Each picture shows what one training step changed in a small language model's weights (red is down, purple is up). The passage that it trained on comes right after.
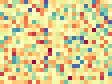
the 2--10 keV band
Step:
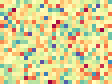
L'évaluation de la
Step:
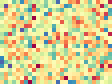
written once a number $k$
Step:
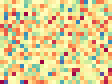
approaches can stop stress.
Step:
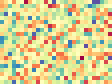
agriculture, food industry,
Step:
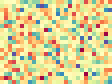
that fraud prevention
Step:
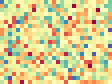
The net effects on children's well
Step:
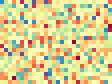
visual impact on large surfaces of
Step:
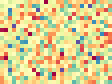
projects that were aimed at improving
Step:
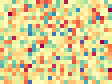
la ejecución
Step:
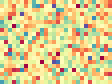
resina com o solvente
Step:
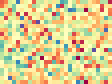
Berlin, GER.}
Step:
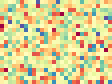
apical side to the cell
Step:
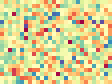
McLuhan, M.
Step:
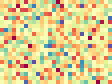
огурца с
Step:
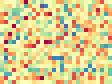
of fidelities between the target
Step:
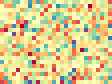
distribution of cholesterol and
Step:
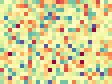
the Swedish National
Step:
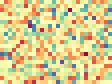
two coupled non-Hermitian
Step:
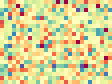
de Georges Bataille
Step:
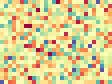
allowing potential substructures in the
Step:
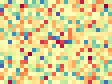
matrix, however it is important to
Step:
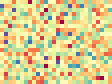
determined by averaging the relative positions
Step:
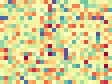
spielen, und ein
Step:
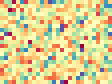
с возрастом в
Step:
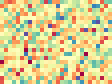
va og'riqlar
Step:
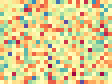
sea ice, as to the
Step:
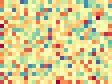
la salud que le es
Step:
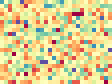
no abnormalities - Bone
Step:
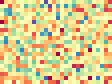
structural analysis and synthesis of
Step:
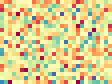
highly non-Markovian
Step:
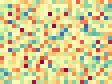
des déficits public, la
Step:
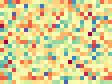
methods to fabricate
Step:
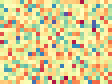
layoqatli aholi
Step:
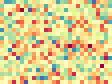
the volatile nature of new
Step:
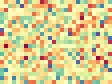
Education, Adaptation,
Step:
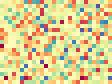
the energy consumption by an emission factor
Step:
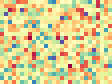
sovxoz ishlab
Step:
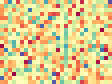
diverse set of bugs
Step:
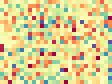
are realized by maximizing
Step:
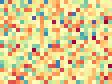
flow within a canopy.
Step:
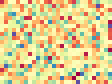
structured questionnaire composed of three
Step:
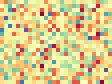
of the grid. The
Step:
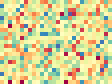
to each other, their contributions
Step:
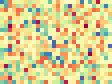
function \begin{align}
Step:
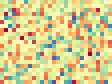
to educate students on the
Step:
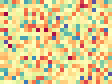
(FLISR) solution,
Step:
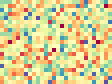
pues aunque su
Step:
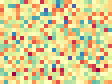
channels: \bi
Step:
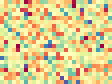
wind with analytical expressions of marginal
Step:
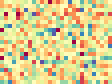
table MTF Modulation Transfer
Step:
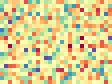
of \mathbf{x}_2
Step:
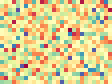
interface (see SI). These
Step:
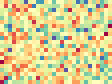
et était l'un
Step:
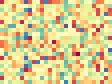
of the pulse repetition frequency of
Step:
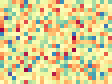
for the old classifier was
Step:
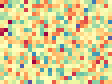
Nembach, J.
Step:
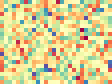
its inverse. Grey line:
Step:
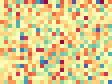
і корисним.
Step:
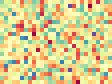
the network parameters is defined as:
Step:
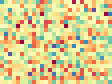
the number of terms need to be
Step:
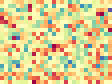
cons we could not theoretically show
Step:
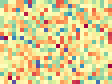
lines we found that the disk around
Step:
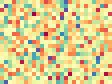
$\ogamma_c$ at
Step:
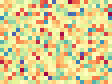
literature, this effect has been
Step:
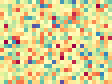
to solve the Euler
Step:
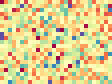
signature is chosen to be classified
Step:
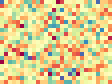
preventing the formation of any
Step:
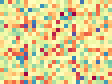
to allow for transferability. The
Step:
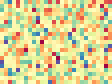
informasi yang relevan dengan
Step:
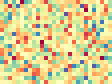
eroziya yaralarga
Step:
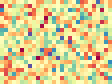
connecting smoothly the
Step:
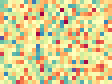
the necessity of similar financial features
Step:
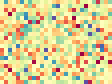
socios y la comisión
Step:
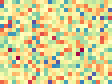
goederen onder het
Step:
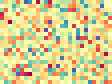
propietarios. El
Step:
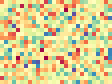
that the null hypothesis
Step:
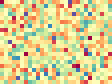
scores and BERTScore
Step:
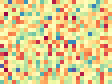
with the rise of service providers
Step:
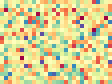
\end{figure} Within
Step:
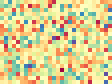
unique and different choices lead to
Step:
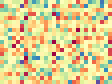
entanglement. While the
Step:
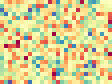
climate - climate flexibility and climate
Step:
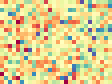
could explain some of the strong
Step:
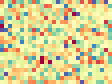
кафе,; г)
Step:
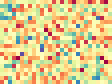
and needs of learners can
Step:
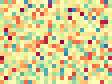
we develop IRSNet to
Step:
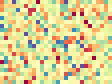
in a Hybrid Ways
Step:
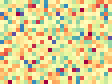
i at iteration k,
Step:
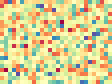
encourages students to do what
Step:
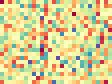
interpretacijų ir
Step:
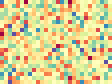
6-й позиции с
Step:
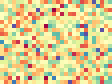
[9] that the heat transfer
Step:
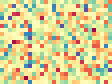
$\mathcal E^2 -
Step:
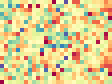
and in severe and very
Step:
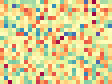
que hablar de un estar
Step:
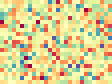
América. Estes
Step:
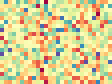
the vibrational configuration
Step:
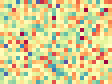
J. Paul, and
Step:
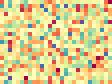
equal number of male and
